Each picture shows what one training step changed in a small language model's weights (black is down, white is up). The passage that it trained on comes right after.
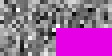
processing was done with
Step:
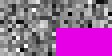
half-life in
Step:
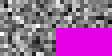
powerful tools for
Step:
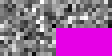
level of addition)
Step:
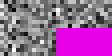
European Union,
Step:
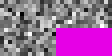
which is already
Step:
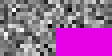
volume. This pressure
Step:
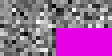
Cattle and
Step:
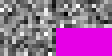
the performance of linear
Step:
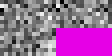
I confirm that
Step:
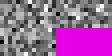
to estimate parameters
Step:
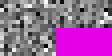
runoff (~
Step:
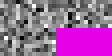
in something
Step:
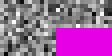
is the lift of
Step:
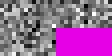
\bigskip Then the
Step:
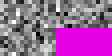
is uncertainty in the
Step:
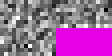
they called the
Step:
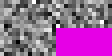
authors Lou
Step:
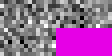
on the corresponding genus
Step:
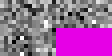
and Cd
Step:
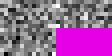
planes D0
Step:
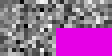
*J. of
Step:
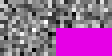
Policy integration,
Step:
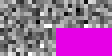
with respect to the
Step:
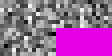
a severe risk
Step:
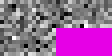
statement follows from the
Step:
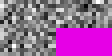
risk factors of
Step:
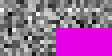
a proactive step
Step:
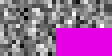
is an {\em
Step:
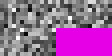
plastic. In
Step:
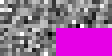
these models,
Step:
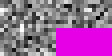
shown that patients with
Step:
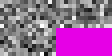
complexes and computing their
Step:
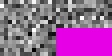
electrode distance,
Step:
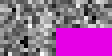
that on these metric
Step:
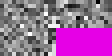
second one we note
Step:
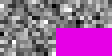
two ``newly
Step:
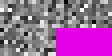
our initial efforts in
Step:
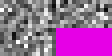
the coarsest
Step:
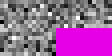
sequential quadratic programming
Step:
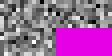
occur during the translation
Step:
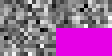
to $v$
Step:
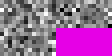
the properness of
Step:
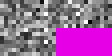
be effective, the
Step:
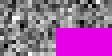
outside part of the
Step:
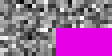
of specific areas of
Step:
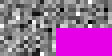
exist, we might
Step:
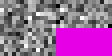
a way adapted
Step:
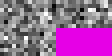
the {\em
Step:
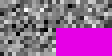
same ratio for a
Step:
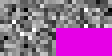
bilinear operators,
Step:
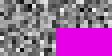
of property (see
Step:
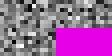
of $G$
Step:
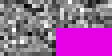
for Science and Technology
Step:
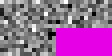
specified time, we
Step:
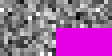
a dual problem
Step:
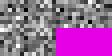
those elements, we
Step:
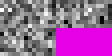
the previous identification
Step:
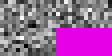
d-R is
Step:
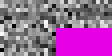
diagnostic method and
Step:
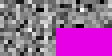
inception to
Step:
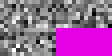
per cent).
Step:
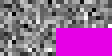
accessed. The
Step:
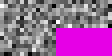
information Name:
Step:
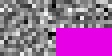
the regime where
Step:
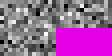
while using optimizations
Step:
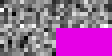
as the norm of
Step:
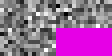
a certain point
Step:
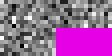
number of bits
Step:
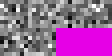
created test sets under
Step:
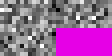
these states due to
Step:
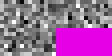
is an opening
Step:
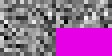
Plum pox
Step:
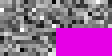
RT values were
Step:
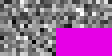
\nonumber \\
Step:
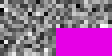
as confirmed by
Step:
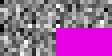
confirming that
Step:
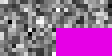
the PSPG
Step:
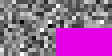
consider. Case
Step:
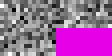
development while making the
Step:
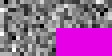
status quo of
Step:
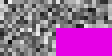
comparison to patients with
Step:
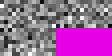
introduce the importance of
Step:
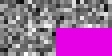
from the context what
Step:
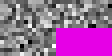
that 19 isolates
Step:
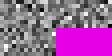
of Generalized
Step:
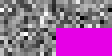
the measures $\lambda
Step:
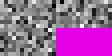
his services.
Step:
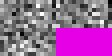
Faculty of
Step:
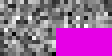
they share the same
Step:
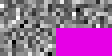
are always ordering
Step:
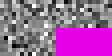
and gut development
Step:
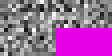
Most of the religious
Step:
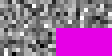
and increases the risk
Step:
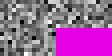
third. A more
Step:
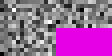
widely used.
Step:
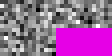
undermine our
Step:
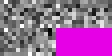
after the first two
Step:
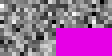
reliability in terms of
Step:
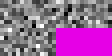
holomorphic function,
